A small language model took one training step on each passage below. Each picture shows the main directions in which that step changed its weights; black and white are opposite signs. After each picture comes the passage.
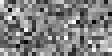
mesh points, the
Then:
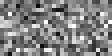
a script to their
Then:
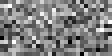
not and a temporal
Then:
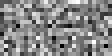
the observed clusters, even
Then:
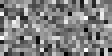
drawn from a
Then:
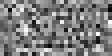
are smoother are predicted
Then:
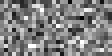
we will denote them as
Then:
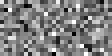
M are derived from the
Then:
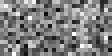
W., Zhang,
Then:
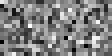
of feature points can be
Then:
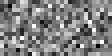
paper introduces a
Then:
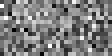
space), and the
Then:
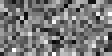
isoclines indicate
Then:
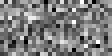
Y. Gong ,
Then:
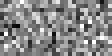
the produced particles contain one
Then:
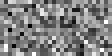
be inserted.
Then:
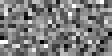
y coord inv
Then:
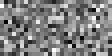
dynamically unstable
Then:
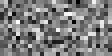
measurement of an asymmetry
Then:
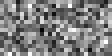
of the charm
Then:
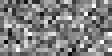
and later evolution
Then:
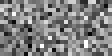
black hole allows us to
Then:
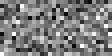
similarity between different
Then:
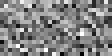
the baseline.
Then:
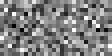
general model and we define
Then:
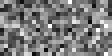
the global stability of
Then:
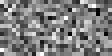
The group operations
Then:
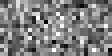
this correlation function has an
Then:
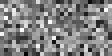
is equal to the reference
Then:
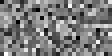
range of radio emission
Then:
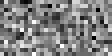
the instanton equations
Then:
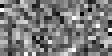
\nh \ geometry
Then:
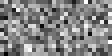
shown in the figure as
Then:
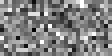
which we find considerably
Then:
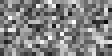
image. In Stage
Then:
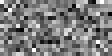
The features of the
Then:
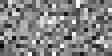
contains a contribution at
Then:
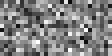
of inertial
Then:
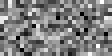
Self Reflection.
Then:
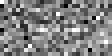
pixels of the
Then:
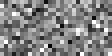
relation can be defined for
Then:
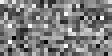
of Chain of
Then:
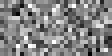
\, g} \equiv
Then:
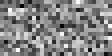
the apsidal
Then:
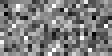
random matrices where the
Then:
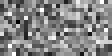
the unit matrix. In
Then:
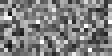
scenarios along with the
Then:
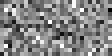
with such decrease in
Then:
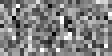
film thickness increase
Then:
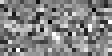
to total angular momentum
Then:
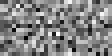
at the centre of
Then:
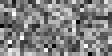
using apertures
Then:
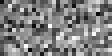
persists but that
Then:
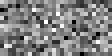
a correlation function at a
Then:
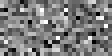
all $\ell \le
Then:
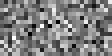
where a physics-based
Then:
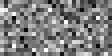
conformal metric
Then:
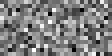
contribution has to be a
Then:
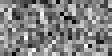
we show $\Delta
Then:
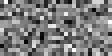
detection. Here it should
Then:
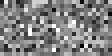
formation, indicating that
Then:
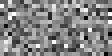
variables theory. In recent
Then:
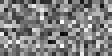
we also include linear tensor
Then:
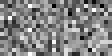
parameter space in the
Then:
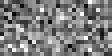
is approximately the sum
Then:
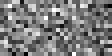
\sigma$. The
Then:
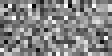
often omitted or
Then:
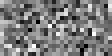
the red dot along
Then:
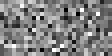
words the decay of
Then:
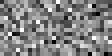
respectively. The scattering intensity
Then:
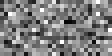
years \cite%
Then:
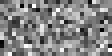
dark matter inference
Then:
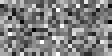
of trapped Fermi
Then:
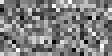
corpus of
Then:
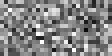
trapped, partially
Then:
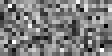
use the Euler
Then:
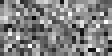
is driven frame
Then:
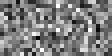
our knowledge of quantum
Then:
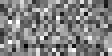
transmit raw data
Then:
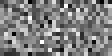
with the existing results
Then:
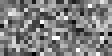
transmissions to obtain an
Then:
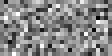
can occur only near
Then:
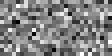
D meson mass.
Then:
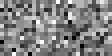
we have not taken account
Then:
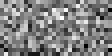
is clearly not
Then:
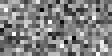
is useful to do a
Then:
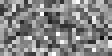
the weakest'
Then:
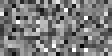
centrality (from
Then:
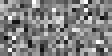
behavior, so new model
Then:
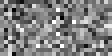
and the plot shows how
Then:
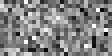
correctly confirm or
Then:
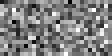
mean of the radial
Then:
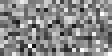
dimensions, the optical
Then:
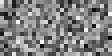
smoothing length as
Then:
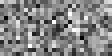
while the black filled
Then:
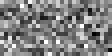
hop between them
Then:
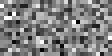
loss function to train
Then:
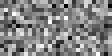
in the parameter space.
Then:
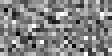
From now on,
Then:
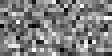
The building blocks
